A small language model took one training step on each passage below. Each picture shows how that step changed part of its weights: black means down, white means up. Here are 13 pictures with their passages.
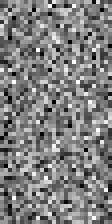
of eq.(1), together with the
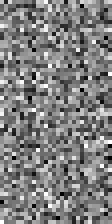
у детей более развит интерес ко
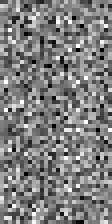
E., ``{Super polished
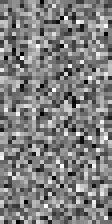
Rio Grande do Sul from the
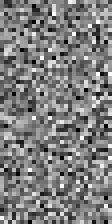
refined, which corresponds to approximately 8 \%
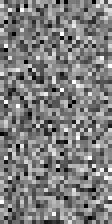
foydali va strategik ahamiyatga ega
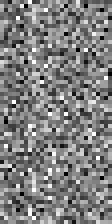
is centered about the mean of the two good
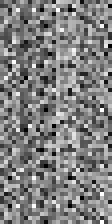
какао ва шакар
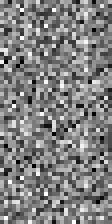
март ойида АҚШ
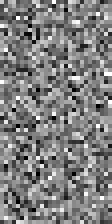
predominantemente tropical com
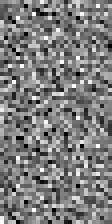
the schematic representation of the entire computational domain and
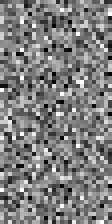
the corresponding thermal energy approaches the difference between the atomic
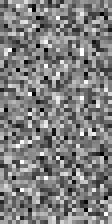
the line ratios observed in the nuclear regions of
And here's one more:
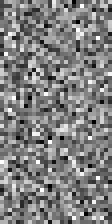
$\epsilon$, error tolerance:
